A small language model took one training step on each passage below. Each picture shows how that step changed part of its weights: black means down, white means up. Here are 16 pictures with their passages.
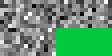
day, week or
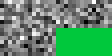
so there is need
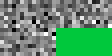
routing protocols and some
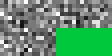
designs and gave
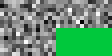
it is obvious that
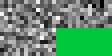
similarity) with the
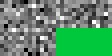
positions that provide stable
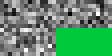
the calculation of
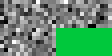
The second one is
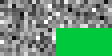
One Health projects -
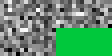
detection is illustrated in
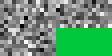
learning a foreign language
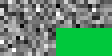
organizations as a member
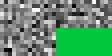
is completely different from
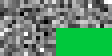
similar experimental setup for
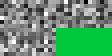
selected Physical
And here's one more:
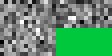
of a variety of
